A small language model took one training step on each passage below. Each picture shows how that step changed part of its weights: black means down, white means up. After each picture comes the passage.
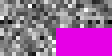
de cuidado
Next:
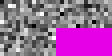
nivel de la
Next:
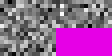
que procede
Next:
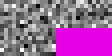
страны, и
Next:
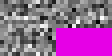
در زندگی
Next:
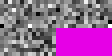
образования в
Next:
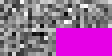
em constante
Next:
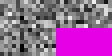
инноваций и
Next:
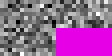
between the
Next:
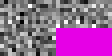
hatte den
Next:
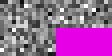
por fim,
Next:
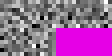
da mustaqillik
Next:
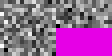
es lo que
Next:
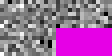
gerilimi ile
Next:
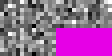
y de la
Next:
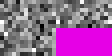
no le puede
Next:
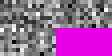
sifatida taklif
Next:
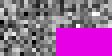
de la memoria
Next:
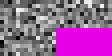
WoS %
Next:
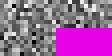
de interação com
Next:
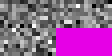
de inhoud
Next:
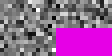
В данном
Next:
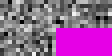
zamonaviy chet
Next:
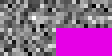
va insonning
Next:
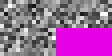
niveles de
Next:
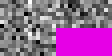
interfase entre
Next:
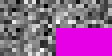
Science and
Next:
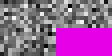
preservação do
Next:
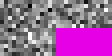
la extrema
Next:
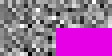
grafikasi va
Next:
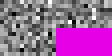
de manière
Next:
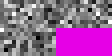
bilan darhol
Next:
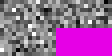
tam olarak nasıl
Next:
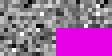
dengan penelitian
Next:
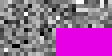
en seguir
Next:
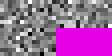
Natijalar va
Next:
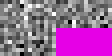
o educador ao
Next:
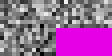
des KIT,
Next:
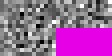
todo o
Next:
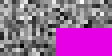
a quien
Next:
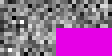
des descriptions
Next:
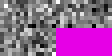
словам С.
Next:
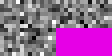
va ilmiy ahamiyati
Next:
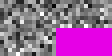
paths of
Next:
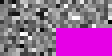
Si bien
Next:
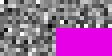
: In this
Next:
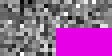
untuk memberikan
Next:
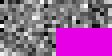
und regionale
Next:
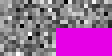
sport turlariga
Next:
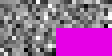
texnikasini va
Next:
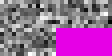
по себе
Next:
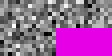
(medio de
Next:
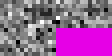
– всего
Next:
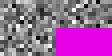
Nacional De
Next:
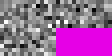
yang sedikit
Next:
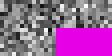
trabalho se
